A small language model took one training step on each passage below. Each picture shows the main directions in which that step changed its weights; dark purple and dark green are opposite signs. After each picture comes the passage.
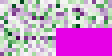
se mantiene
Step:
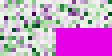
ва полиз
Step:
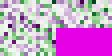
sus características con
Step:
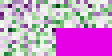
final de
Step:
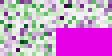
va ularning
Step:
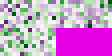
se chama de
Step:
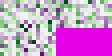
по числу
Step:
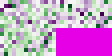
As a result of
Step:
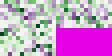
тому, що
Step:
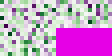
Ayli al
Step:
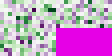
области №
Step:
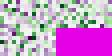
e tendo por
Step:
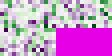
of spatial
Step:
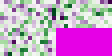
tahlil qilishning
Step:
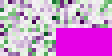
a novel
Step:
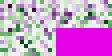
de inicios
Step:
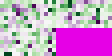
taille du
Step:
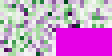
Закон України
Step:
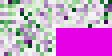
de la universidad
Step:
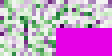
sua comunidade,
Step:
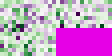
fatores que
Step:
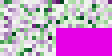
não apresentar
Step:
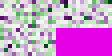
i sindroma
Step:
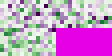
varios días
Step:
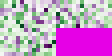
в дозе
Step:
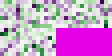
работы по
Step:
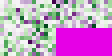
продуктивности в
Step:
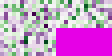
(date of
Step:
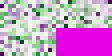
organiza da
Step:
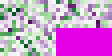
de huevos
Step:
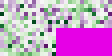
scales among
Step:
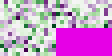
V Encontro
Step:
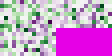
и белков
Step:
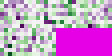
the optimal
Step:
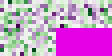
mais justa
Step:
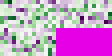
wurde er
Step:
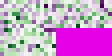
with poems
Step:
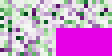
devenido de
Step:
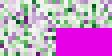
lugar onde
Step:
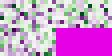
a dráma
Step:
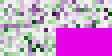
and in many
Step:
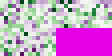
elementlarini bir
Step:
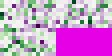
distribution et
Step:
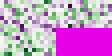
e Comunidade
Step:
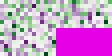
as vindas
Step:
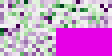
ham kerak
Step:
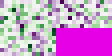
bilan faol
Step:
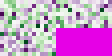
La investigación no
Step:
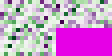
diensten dan
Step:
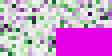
12 soatda
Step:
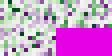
Buena salud
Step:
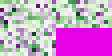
la simple
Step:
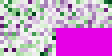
jarayonida yangi
